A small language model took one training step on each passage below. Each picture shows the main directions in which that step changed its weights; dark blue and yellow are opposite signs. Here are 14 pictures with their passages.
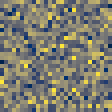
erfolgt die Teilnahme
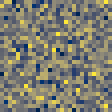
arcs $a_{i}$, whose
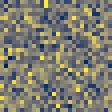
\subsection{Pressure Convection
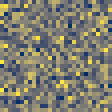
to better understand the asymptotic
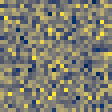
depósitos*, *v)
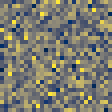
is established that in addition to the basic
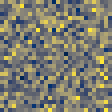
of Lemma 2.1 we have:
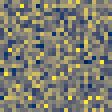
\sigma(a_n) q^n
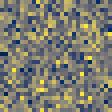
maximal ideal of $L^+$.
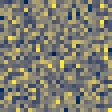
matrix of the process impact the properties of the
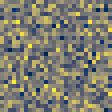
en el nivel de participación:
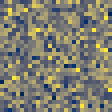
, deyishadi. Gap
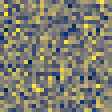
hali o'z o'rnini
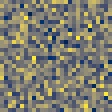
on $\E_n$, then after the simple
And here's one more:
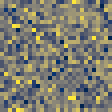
kadar lemak 0,13%,
